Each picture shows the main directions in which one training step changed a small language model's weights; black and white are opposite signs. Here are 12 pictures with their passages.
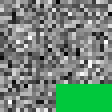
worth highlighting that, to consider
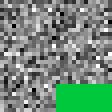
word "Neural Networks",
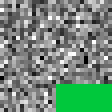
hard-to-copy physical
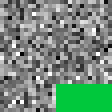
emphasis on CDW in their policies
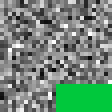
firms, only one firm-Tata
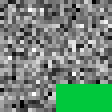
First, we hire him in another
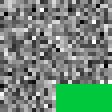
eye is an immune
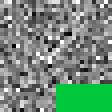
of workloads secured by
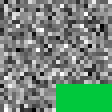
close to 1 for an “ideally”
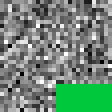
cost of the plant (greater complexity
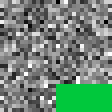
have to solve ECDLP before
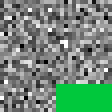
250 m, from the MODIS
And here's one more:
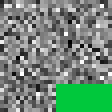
importance of indigenous knowledge in
